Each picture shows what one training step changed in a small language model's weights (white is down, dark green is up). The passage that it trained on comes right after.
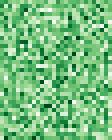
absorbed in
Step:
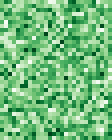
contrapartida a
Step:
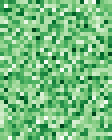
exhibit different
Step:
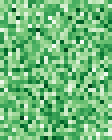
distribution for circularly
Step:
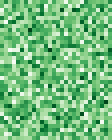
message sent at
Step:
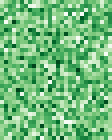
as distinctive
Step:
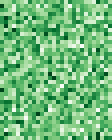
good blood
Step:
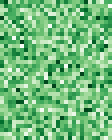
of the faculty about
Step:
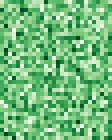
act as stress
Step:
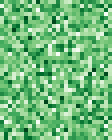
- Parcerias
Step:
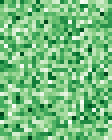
stimulation results in
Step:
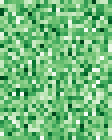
and instead including
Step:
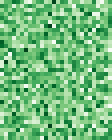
dataset includes
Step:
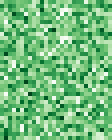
sus creaciones,
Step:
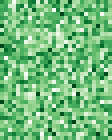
power spectrum in each
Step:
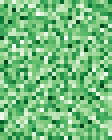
are larger than that
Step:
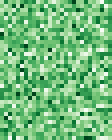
in the placement of
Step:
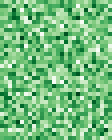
the settlement.
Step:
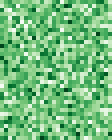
region, using the
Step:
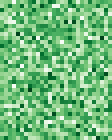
stage, and feature
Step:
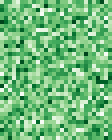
up to approximately
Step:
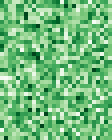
I propose an approach to
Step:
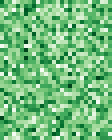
state and emerging research
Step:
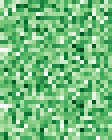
, \eeq where
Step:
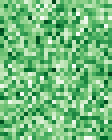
the numbers in
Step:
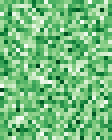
207 registros de
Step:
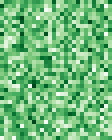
e validação de
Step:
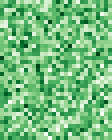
do cumprimento
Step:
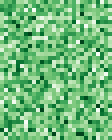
how those genres
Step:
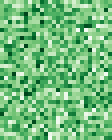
The sea states and
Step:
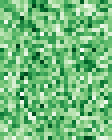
in the Rural New
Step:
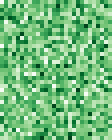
to resolve a
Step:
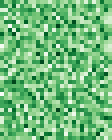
become increasingly
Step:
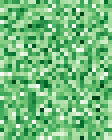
that series included only
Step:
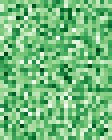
transnational organizing
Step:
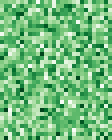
K.~Horn for
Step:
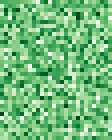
depends upon its
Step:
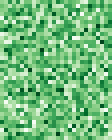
this idea. We
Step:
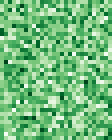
with related research on
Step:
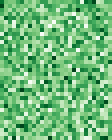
have been excessively
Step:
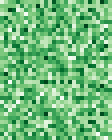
value for each variable,
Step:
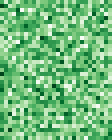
new public management and
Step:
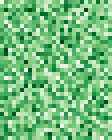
nitrogen is found
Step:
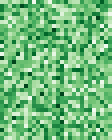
que deixaram os
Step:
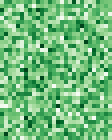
se ríe y se
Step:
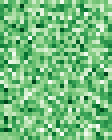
light curves are
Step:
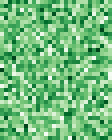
these reasons the
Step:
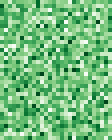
performs statistical analysis
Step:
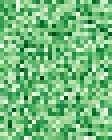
in Fig. 2.
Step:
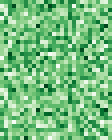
first one is based on the
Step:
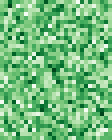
with a single real
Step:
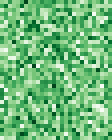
presente, de la que
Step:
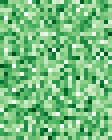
a Corpus of
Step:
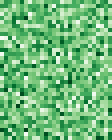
— добре та
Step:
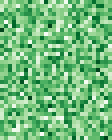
this dream.
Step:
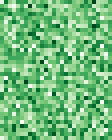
Complete or significant
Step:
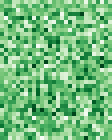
Any estimation
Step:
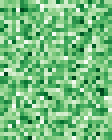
\lim_{t \to
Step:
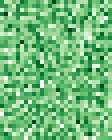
models available in the
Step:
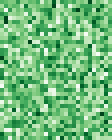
OF THE
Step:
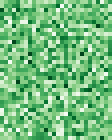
uniformizar a
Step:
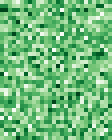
per 1 september
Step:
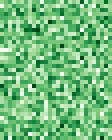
Referencing the
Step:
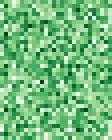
are connected to the
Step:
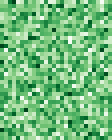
143 laser power
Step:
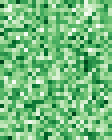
Data Availability
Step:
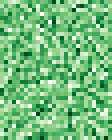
first method, only a
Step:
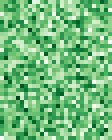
de l'auteur
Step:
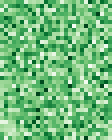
communication underlying
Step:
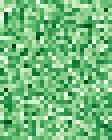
The initial condition will be
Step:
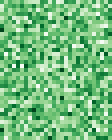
and Poramate
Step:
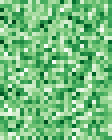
\theta \gtrsim
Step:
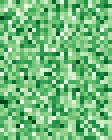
is unknown,
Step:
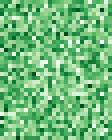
20 asrlarda
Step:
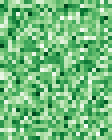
1 November
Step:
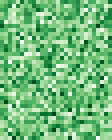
ecological impact,
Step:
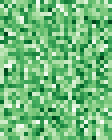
network is not initialized
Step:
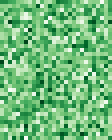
soins. 3.
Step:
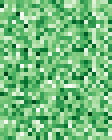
training. The performance of
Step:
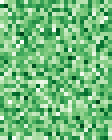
этади деб
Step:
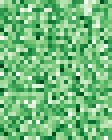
Additionally, a
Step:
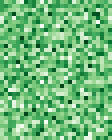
live performer may not
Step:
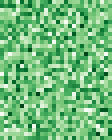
toward the vertical
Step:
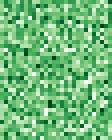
could provide significant
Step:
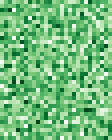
of the tangle but small
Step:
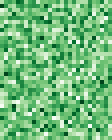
та простотою
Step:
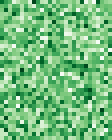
ex Rümpler
